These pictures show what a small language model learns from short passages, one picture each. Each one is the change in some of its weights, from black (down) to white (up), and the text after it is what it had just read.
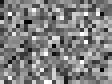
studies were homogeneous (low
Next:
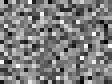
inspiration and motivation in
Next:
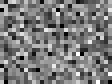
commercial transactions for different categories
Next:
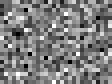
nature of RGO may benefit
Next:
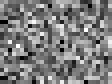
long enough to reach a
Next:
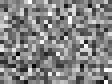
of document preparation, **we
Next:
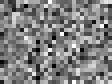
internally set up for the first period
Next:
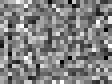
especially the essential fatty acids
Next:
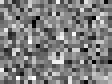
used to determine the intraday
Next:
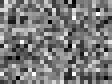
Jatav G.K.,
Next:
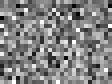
hunting rifle.
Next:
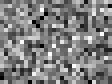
resources become a prerequisite for
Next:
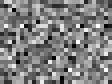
regurgitation depends on
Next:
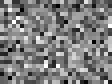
games offer a distinct
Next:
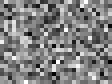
the pattern of food production among the people
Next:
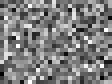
replicated in the material
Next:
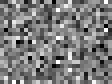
operating companies in the German economy
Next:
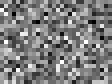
input files comprised
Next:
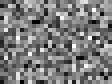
irrigated, while in the
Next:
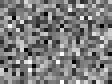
acetate (0.2
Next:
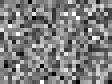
research was obtained from the formative
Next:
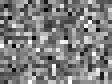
System (LES) with
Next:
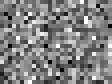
as gender inequality,
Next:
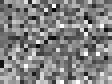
to control blood glucose levels.
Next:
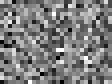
a descending order and utilizes the
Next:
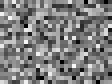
personnel working in this field and
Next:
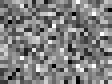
Calamba: An
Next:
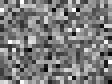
practices in cases studies (second
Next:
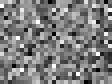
If the utility sells the
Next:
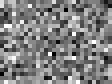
closure will require a palatal
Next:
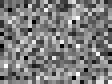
related audio excerpts
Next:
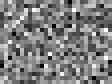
2006. Available at website
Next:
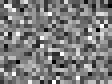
muscle relaxation was low
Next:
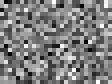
President for designating the
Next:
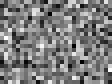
2024). At this point, we would
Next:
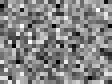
(called baseline or B),
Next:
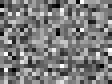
is depicted. As can be
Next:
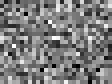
which developed sand drift is
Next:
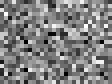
as GISmon system) is one
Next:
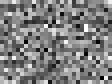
process simulation for CO₂ capture and
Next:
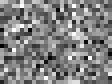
from participants about possible errors that
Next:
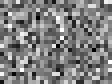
& Eriksen,
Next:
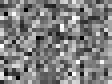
growth via adopter and user input,
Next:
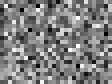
“I lack knowledge in designing
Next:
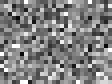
important role in bone marrow
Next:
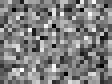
materials with self-propelled
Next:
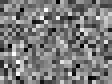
only known from southwest
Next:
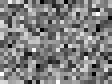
a input image. C. To
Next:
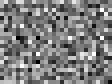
my PhD thesis at the
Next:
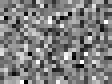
stability where species can persist under
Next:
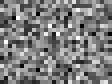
namely the number of particles
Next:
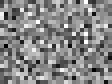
(A) – 2 hours of
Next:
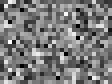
perspective, social skills were found to
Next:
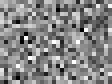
benefits from consistency and purposeful classroom
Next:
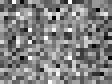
process skills. Experiment.
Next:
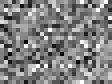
**EI** and wait for
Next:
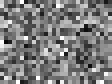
As a result, the Information
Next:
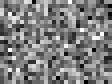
present and preterit - present is
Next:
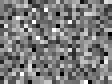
D_{act} at SS =
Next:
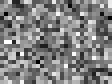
assesses the examined social aspects based
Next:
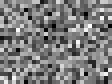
non-visual effects of light
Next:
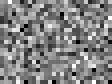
elements such as field names,
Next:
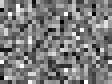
The indicators used in the survey include the
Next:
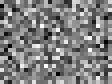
Figure 10 with the vertical axis
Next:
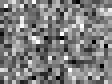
mechanisms, carry out more
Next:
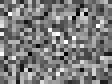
students plan time management for school tasks in
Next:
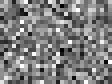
and estuaries in the Indian
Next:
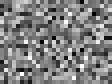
of upland conditions. According to
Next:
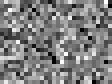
package implements a wide range
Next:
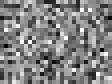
this through combining reusable
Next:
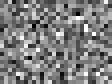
AQ – asset quality,
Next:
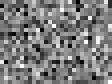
network (FFNN) is the
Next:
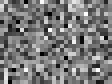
B, and amikacin.
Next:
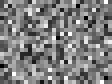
Systolic dysfunction
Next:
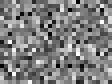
in e-learning across countries,
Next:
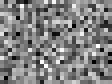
of their fishing gear on the
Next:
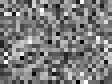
if first is in indicative
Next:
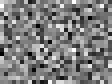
same timing. We let
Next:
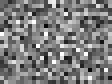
demonstrated to correlate with the extent
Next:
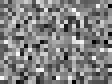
of 20%. - After obtaining
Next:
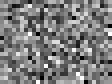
Distribution I show how to represent the
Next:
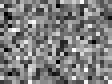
profile and is bound to generate a
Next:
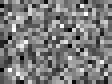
may be found in the online version of
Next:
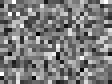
means for improvement, explaining and
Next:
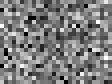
women. This shows up, for
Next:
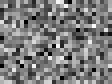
age than females ($U =
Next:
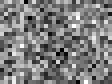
the importance it bears even in
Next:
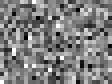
accusatory, without taking into
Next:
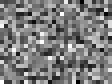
of useful heat for heating, for
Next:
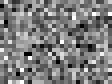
To illustrate, we give on
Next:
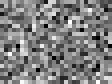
no spare parts in stock
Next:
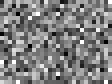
are not coincidental, that
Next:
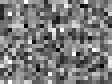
indicator, which we indicate with t
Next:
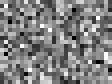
13 stations): ΔM
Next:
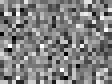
forces obtained by mixed
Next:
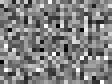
graphite monochromator
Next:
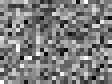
also able to follow discussions, search
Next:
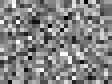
Modulation, however due to high consumption
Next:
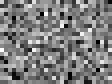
Proutskova and
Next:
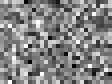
of people to different medical ailments
